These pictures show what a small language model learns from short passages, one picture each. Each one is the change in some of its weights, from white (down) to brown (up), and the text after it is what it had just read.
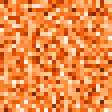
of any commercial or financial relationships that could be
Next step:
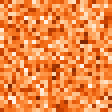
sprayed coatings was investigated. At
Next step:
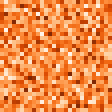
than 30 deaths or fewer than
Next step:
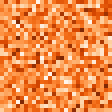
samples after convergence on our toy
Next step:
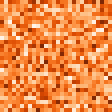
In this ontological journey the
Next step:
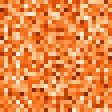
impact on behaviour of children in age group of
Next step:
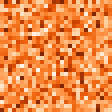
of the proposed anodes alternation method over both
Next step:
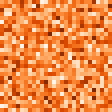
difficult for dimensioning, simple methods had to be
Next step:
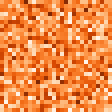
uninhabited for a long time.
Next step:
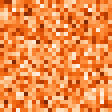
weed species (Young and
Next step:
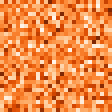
respectively in the transverse plane. The
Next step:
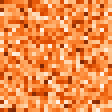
can use the term “tax monitoring”,
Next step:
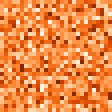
their therapy [1]. Only in
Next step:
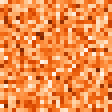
In playful terms, Nityananda
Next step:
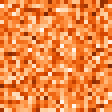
three time points which is on par with the recent
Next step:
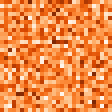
local audiences while preserving the essence
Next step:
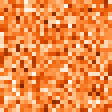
there is a need to have different perspective of financial
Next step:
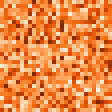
This deliverable details the advantages of using
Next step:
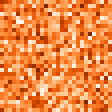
The remaining brine goes on to the
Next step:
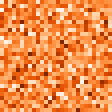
delivered through a whole-brain
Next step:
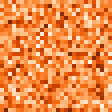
derivatives, and global markets. The
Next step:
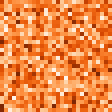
sort them. Fig. 2. A
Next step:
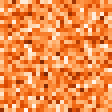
a complex phytocenotic structure.
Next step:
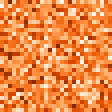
for Future Leaders for Strategic
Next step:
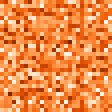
into three main categories: schemes in spatial
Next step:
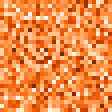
may not have the time to put their commitment
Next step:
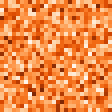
allow unrecoverable disposal of
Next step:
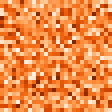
be accessed from the above mentioned remarks
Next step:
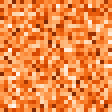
full backup is that data takes a long time
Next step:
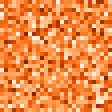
adolescents can be influenced by
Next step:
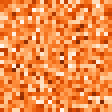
found to be hyperaemic and greasy
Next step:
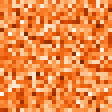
rejected. The influence of additional
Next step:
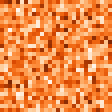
transcriptome when considering all
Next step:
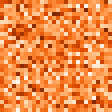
very interesting. Using its selectivity
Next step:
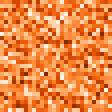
assess the knowledge and practice of barbers regarding
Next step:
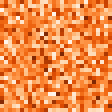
is different from that. Since the
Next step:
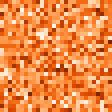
Trust, when the DMI project was
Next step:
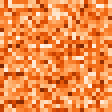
focused on one lecturer, a
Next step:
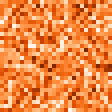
factors to include variables such as love,
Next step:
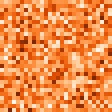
Pacific Railway arrived in
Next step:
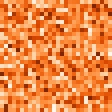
through the studies of researchers based on imitative words
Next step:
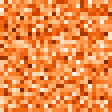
been performed comparing the paired samples of
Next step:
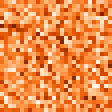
financed from the funds raised,
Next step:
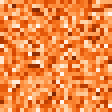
3) graph and recurrent networks for
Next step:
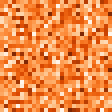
cultural and physical contexts. The
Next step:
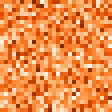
attitudes through face-to-face
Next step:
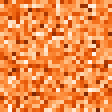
of analysis or evaluation. The wireless network
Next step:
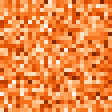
commercial judicial based on big data
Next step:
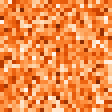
a merge of the changes made by
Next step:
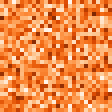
plating. Organic compounds containing
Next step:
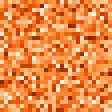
(I) through a series of elegant
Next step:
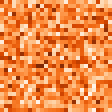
well-stirred solution of
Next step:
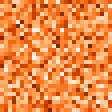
for *P. greuteri*
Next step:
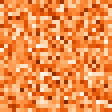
reinforcement’ in the human
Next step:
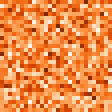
significant difference in the frequency of smoking between control
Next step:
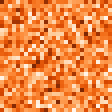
that new districts will bring
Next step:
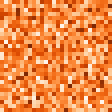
treatment were not observed. Conclusion The data obtained
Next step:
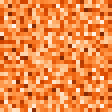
were obtained using the FTS 7000 series
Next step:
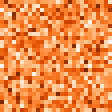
A. Sensitivity of Direct
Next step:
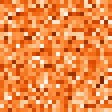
be evaluated to assess the feasibility of
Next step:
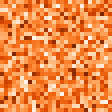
study of prions that seem to appear as
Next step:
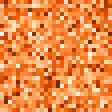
of non-governmental organisations in
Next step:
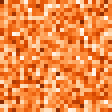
a more effective learning experience. 4.
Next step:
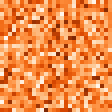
mushroom spawn. Without
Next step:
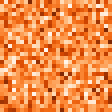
his learner. The teacher must guide his
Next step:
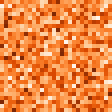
issued as a starting point. In this
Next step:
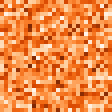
the hybrid car and plug-in
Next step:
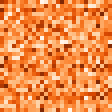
of the critical capacitor to initiate the
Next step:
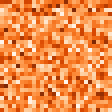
three devices containing the same absorbing
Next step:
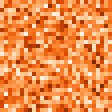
there are social exchanges in search of
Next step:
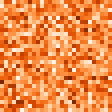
and vulnerability to oil price
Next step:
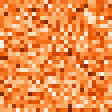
Cob diameter, Cob yield,
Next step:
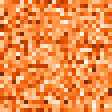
cues and information –meaning-.
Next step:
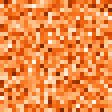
of green and blue areas (Green and
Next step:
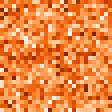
year 1975. She received the
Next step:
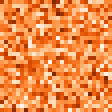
fuel usage, crowding out new
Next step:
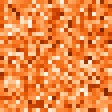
other fashion or clothing research projects
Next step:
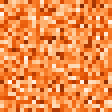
activate sources which action generate the
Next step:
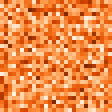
above 80%. Results are displayed
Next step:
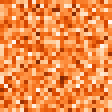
GA cross-linked acellular
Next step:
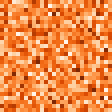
urban development programs in China to
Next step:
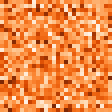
notable reduction in the PI was observed,
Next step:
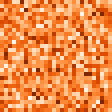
is obtained. It is finally crystallised
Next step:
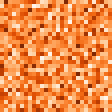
of X for all $t \in
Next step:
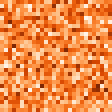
access to materials in prison libraries. In
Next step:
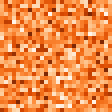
of channel bandwidth and
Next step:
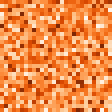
map and monitor vegetation growth and change over
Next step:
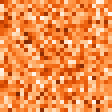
played by the adsorption of
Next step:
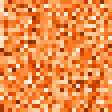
(Groepel-Klein and
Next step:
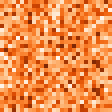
What is Open Research/Open
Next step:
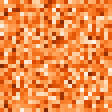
embargo will apply in view of potential
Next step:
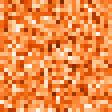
light. To determine the antioxidant activity
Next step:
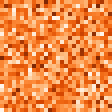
and new ways of Production
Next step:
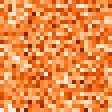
map and safeguard our
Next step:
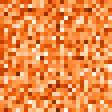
only after 21 days of treatment. There was no
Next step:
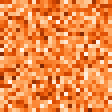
this project, we consider uncertain objects as
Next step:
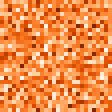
LOG Flight number: B Date
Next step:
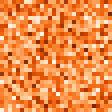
supply chains. While some supply chains have
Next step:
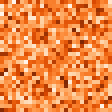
systems can hinder further innovation processes,
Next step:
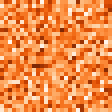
and format of the data (A):
